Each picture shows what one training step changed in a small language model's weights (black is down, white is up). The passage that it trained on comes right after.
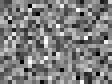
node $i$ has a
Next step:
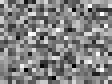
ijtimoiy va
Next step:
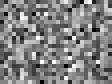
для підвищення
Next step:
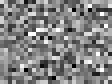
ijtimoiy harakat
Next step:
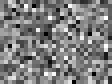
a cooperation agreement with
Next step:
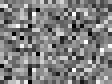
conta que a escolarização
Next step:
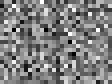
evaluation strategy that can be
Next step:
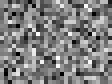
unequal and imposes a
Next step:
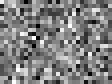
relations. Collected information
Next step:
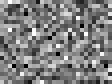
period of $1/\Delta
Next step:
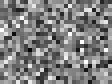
$\kappa_{\rm es}$ - the
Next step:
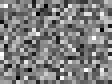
positive and is an FIG.
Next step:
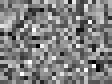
of the dark energy. To carry
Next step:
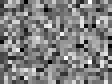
using GPXT. Notable
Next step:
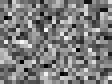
either a pure CDW or
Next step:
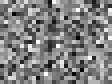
the {\it recombination}
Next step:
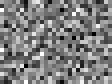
geólogos, el
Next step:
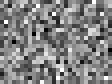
specific technological conditions rather than as
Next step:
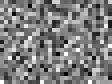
higher (negative) impact
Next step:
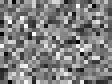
Partner*innen des
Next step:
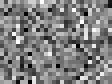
with four atoms per unit cell
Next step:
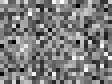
parte da produção de
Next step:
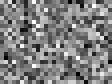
of the power law component, which is
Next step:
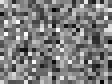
supporting video article
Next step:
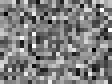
repliegue de mi
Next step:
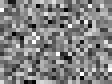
diatsetilen qatoridagi
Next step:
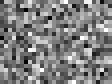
доцент кафедры
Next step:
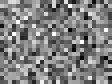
accumulated by independently
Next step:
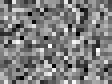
Disk Systems}
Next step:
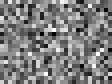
dimensional subspace than does
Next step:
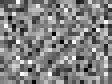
couplings of the massive RS
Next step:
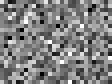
hacemos ese
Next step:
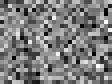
all previously discussed exotic
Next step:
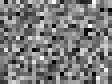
bounds. Obtaining both
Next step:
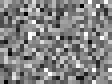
alohida raqamlarning
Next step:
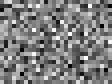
user privacy, we should
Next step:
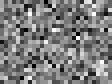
in centro-symmetric systems,
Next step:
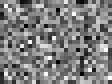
function of parameters in the potential and the
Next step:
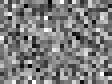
two main consequences on the
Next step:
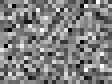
bo'yicha, unda
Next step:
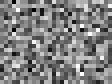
minimum output number compatible with
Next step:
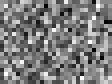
process is moderate, as shown
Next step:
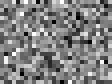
de que atraviesen la
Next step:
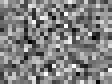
the different photoionization cross section
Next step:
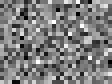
N., and Otto,
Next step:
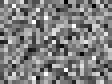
the leading logarithmic result
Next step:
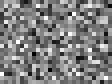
type of instruction the
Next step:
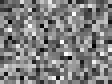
field dependence is distinct from that
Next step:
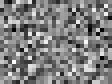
recurrence, which is defined as
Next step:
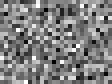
practice. One may
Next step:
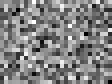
Tilning sofligini
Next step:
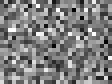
neurological disorder through
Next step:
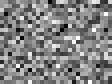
efeitos adversos que
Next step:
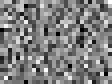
Lee, D. Newell and
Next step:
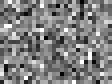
and satellite galaxies in our simulations
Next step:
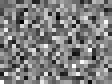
do not leads to the energy of
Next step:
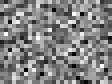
hard particles. Since
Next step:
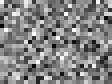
different normalisations are allowed
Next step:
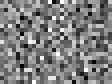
La evaluación en la escuela
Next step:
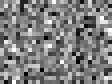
shown in the inset of Fig.
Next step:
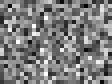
length, the width of the
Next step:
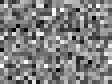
is further exploited in proposed
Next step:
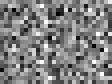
the available data for the
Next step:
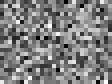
RTD with its readout
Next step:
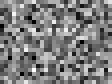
formati, licence...
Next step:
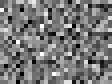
que respecta a las
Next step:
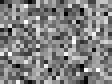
space. Since we have seen that
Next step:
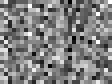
ochiq manbali
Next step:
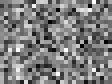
Deze laatste vormt
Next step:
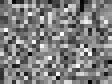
not be imaged and the total
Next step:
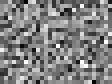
в контрастивную
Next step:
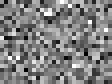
containing both cirrus and
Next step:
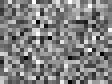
The process of taking limits for
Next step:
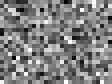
isomorphic to each other
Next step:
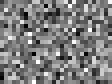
after the discriminator is
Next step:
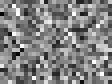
meson propagation through the
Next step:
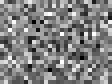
to isotropic coordinates becomes
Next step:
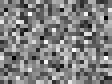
inovadora para o
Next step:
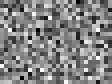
of questions that are asked
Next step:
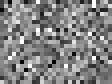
3. Tursunov S.,
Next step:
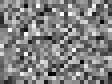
As the strength of the
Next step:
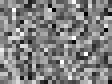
tip-sample interaction forces
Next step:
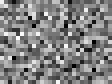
bo‘lib, u
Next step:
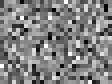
the frequency ratio. Consequently,
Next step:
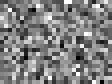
disorder. This type of fluctuations
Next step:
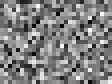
probability of 0.976
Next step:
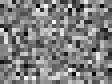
deposits, and other
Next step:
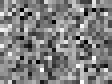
Social Sciences And
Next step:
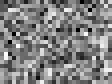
elektron tarzdagi
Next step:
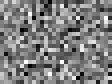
of PCK. We called
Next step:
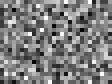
to the one corresponding to the pion
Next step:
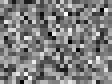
résulte du fait que
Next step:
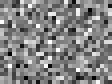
masofaviy ta’lim
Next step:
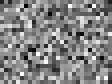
coherent two-photon
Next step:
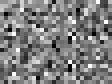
the enrichment,
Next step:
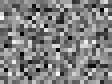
(Lozano Cortés,
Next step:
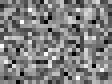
seus espaços
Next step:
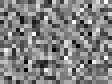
kabi masalalar
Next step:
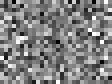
wage in Norway in
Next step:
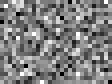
variables $\Delta_n$. A
